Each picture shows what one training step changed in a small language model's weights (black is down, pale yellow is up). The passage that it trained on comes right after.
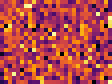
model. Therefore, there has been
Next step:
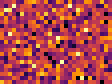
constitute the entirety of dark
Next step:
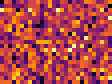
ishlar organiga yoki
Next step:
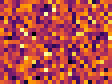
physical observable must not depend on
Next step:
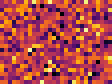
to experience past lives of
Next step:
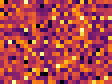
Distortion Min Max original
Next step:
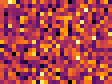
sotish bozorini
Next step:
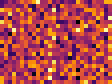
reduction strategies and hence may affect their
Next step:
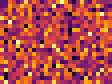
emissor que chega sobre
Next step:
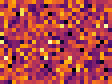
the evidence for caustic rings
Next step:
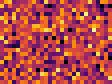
that for occurrence of functional
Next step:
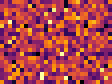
аеробним видом
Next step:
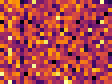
APIs. Any
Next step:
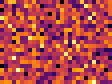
fortunate enough to pass
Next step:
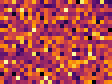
particles. The phase spaces can
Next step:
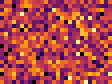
renouvelables dans le
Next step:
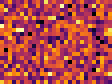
van onze Schotse
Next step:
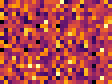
U.S. National Security
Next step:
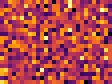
is converted to a hole with
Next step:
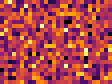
this part } % Generally,
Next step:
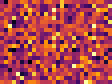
intense and detached from the
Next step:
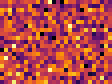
phosphorylation is to adds
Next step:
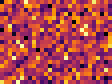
orzularidan biri
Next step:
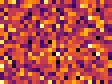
landscape picture of
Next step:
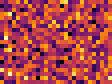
van dezelfde soort
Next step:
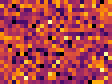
из согласных,
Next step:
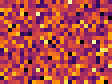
& composite voxel \\ &
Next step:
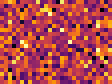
Su : Supervision P
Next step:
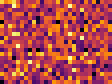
Fu W, et al.
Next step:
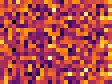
methods-led research with and about
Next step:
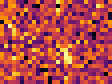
in MFC. It is
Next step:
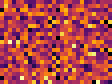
architectural monument,
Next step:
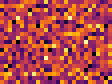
(list of files on
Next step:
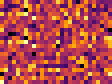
généralisé des
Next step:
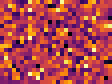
\cite{Jhar}. In
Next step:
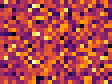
este contexto educativo, el
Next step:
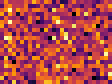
Swarm Algorithms,"
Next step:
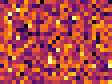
test were analyzed by spss
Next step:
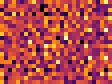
Belgium, the Research
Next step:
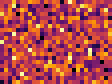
the results, it is clear that
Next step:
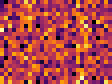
monitoração eletrônica
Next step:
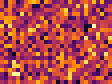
in the heterostructure. If
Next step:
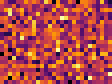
averaged data. The above constraints
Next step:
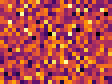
irregular galaxies; this
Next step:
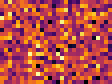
print or broadcast
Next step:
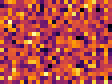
o'tamiz: Alif
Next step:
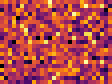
que se envereda pela
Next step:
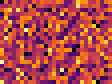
полномочия. На
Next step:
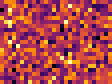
wasted (please see figure
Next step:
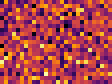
\name cover the aspects of
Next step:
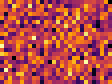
foydalanildi. Tadqiqot
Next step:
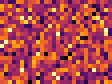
coefficients $\lambda_k$ by
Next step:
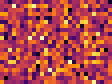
distintos tipos de
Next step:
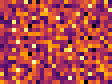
tilida pouvoir
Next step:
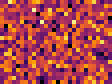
sezilarli ortda
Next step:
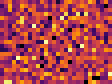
when marginalizing over all
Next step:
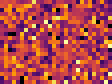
explosion. Initially,
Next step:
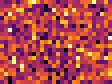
article analyzes the factors of
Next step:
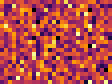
model, nucleus explosion
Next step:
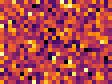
Iron powder (Fe,
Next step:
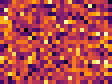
around the sample reservoir.
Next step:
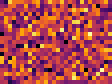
and improve their orientation to the
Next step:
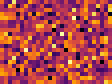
the $\beta$ axis is
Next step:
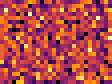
such that all particles can be considered
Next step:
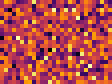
detectable. This property is
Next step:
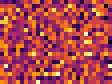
dynamics based on LGL
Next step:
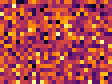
in the RD phase, the
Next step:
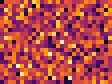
until the legislation establishes
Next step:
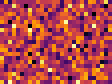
as listed in Table 1.
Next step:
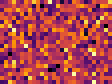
to cover the same areas as the
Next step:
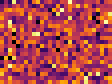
1 kg of sour cream
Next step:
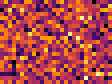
participants. A smaller proportion of
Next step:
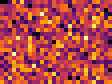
figure 1). Fig 1 Distribution
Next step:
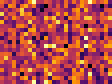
invariant equation of motion, the
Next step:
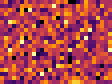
kepadatan vektor yang
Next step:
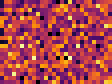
nm. \normalsize}
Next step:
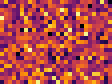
secondary constriction in the
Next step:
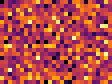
resonance occurs on both junctions
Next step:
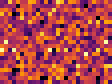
cavity the light-blue regions
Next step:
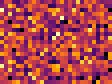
\eq{xi} we obtain
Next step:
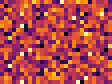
local education rather than foreign education
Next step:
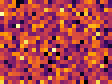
that these $E_{abs}$
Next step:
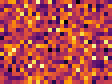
tellurium), in this
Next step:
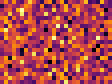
experimental error. Measurements made
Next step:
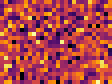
Romina Pessoa Silva
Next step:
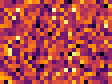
maturity will be delayed
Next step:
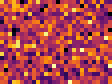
There is no comprehensive report on the
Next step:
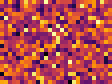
unification picture can be
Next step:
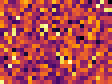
Weight gain (g) =
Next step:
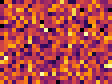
been investigated. We find that for
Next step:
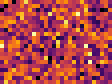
bi opozoril, da
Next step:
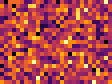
nazar uning asarlari
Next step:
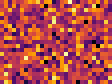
descriptive statistics used to describe
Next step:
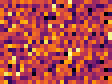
the order parameter and the topology
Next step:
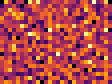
bog'lanish uchun
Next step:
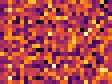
decision-making. In
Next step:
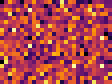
explicitly to give $$ \pi
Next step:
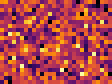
which ensures the smooth
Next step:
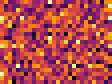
heavy-quark potential obtained from
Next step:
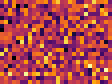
if there is agreement on their
